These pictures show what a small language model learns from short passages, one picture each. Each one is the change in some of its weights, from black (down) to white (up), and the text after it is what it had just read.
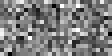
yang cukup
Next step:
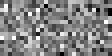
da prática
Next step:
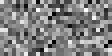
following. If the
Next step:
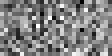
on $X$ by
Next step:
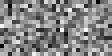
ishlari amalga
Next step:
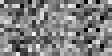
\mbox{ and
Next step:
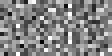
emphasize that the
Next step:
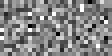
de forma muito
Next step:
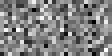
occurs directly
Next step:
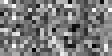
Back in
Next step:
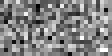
this intersection point can
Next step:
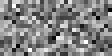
fato de que
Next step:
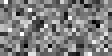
at any fixed point
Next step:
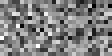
comes from the
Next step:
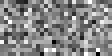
by the number of
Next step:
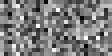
analyze each case:
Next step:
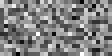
from left to right,
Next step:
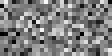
for the same fact in
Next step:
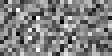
Kategorie A maximal
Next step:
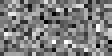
тез несуть
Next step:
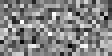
F. Sora,
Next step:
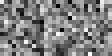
and hence requires special
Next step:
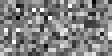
criterion for
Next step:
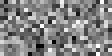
is a non-negative
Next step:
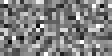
supported by a
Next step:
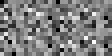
continuous boundary value zero on
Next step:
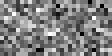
coefficients. For example,
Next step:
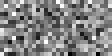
iteration, then
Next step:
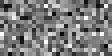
ini tashkil
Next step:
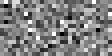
va sayohat bilan
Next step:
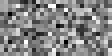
throughout we
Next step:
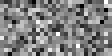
acordo com a
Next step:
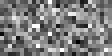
cases, less than
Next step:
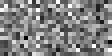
dos sistemas e por
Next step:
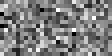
sistema è
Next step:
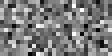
subset $D$ such
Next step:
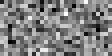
bosh harflarini
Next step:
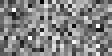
testlarni ishlab
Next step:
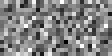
on $\mcx$
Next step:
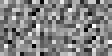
$ \operatorname
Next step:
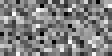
duality. Thus
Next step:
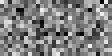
and so the strongly
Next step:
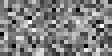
significant attention
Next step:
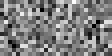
no responde al
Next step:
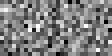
generalized Clarke
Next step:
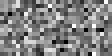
we obtain the equivalence
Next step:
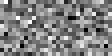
deb ataladi
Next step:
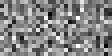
sur le mode de
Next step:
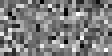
independent since each cycle
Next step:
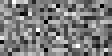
Estado de
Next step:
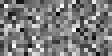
Dirichlet and
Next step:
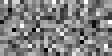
the curves become
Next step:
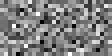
языков и
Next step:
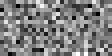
which offers a
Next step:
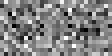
solution, then it satisfies
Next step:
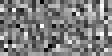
“Har bir
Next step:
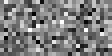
$Y \setminus D
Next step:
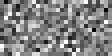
conformal class
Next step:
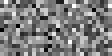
igualdade de
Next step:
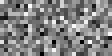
on the theoretical
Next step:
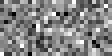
we consider a ball
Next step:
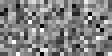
folds of the
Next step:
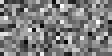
differential operators and Chern
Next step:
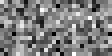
and if $D$
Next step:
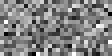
both $S,
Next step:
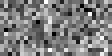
as modules over
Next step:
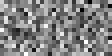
et innovation.
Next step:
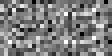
ввести в
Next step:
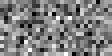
may restrict our
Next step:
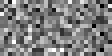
the ellipse*.
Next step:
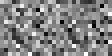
are associated via the
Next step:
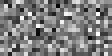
pas forcément
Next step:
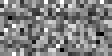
\qed Consider the
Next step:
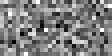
Since for $\br =
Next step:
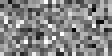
if it is isomorphic
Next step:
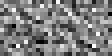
matrix equations. We
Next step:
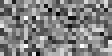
bound should reflect
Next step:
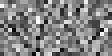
the hypergeometric
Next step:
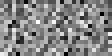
pangan yang terus
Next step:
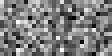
sinusoidal initial
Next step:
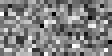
of the unstable
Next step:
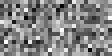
in het geval
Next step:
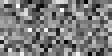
Here there is only
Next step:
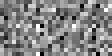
sake of
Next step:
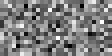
al.* Severe
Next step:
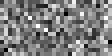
In what follows we
